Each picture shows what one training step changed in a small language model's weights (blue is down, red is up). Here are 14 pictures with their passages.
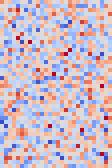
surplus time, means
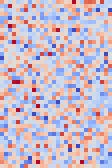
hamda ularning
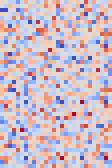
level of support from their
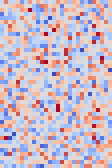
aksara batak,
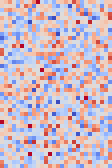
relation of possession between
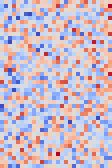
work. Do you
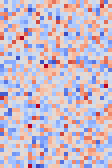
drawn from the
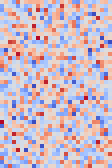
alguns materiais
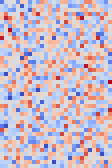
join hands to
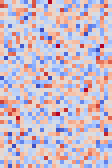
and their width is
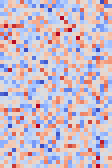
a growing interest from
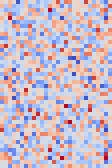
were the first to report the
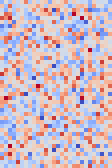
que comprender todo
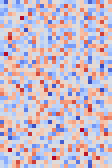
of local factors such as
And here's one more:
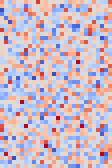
of cancellations was in
